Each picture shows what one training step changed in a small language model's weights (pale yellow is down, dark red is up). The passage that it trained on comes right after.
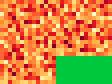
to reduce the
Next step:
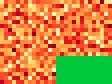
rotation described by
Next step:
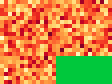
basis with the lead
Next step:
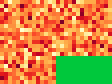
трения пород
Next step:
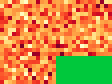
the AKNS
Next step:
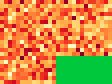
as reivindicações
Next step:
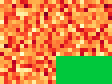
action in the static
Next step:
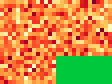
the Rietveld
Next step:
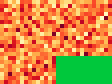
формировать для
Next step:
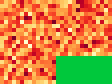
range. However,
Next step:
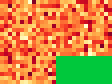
is added at
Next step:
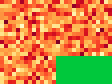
su praxis
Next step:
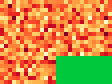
design on the same
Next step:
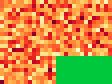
obtained by the use of
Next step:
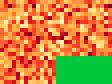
power observed in the
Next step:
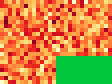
a Fórum
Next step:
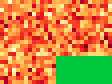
versus phase
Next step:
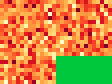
into a developed
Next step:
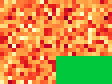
data. The most
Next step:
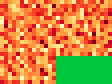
Dalam Mata
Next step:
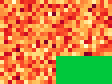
rows. In the
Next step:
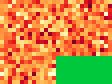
the proposed model for
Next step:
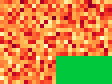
of Science,
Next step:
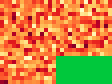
redshift and
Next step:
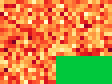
and: \beq
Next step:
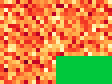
deze vorm
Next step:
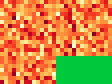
only to reverse the
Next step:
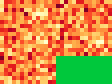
da mediação.
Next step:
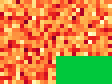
analysis and recurrent
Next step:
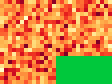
the finite-size
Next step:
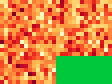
Marcação curva
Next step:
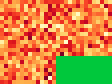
in higher education
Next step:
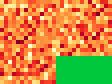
juda katta
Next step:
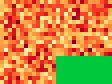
such that $r^2
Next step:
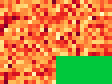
ensures R parity
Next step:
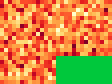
\def \l
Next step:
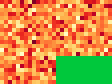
the Ministry
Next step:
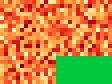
predicted by the
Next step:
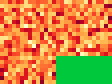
are extracted by
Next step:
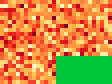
natural perspective
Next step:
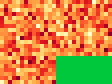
the figure, we
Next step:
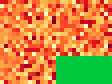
is used to change the
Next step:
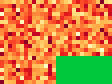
the ratio of the
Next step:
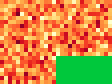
using low computations
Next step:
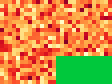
on entangled
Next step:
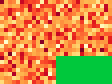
des exceptions
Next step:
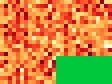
theoretical value for
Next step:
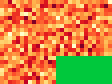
in detail by
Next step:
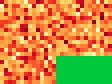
fact implies that two
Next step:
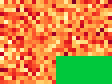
the French
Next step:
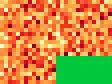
algorithm for
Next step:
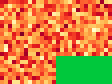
the neutrino
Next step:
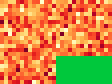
$\delta_L \sim
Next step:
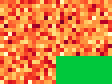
de 6 ans),
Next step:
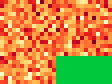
sezadi. Bu
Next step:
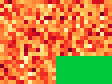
of the saturation
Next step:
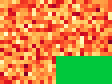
Dixon's cell
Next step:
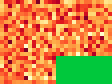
левой части
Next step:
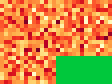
exploration of the
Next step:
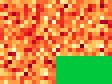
vs scalpel in
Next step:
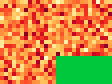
two-jet WW
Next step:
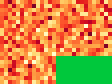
is reviewed and
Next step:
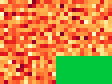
și motivat
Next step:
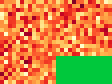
$C$ for the
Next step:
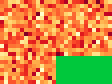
Saenz de
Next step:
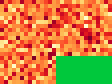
sifat va son
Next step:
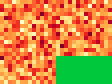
makan sehari
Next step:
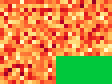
berjumlah 10
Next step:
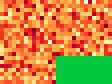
ten zwrot
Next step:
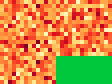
versehen und
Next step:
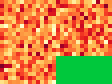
singular traduzida
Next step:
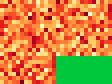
virtual serial
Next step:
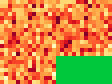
and then one need to
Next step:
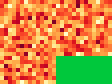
и один из
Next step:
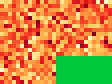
second order of the
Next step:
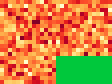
the Data events.
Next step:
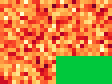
pore walls was
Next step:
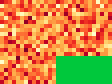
In our recent simulations
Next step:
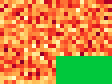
diskursa v
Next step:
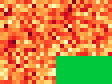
and for $\rb
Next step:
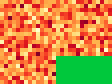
reference energy, the
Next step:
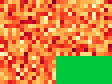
Ge but may require
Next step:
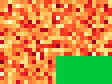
de dezembro
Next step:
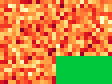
dans laquelle
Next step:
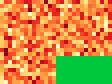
produce are thus
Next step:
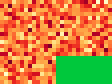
number of atoms in
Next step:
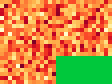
case the tadpole
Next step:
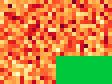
in terms of the Q
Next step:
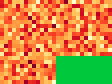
possível inocular
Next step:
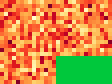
discussed. The
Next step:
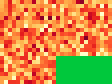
question que doit
